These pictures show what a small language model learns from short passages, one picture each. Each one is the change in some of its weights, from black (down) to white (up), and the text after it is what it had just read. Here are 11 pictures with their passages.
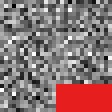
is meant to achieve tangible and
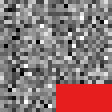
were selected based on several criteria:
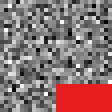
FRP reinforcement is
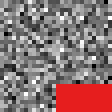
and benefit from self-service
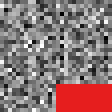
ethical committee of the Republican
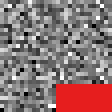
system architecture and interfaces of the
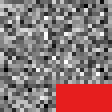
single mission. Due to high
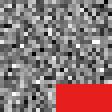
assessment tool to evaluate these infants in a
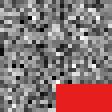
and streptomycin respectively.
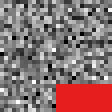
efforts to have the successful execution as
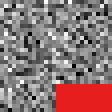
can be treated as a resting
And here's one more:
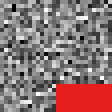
of the components of the reactor
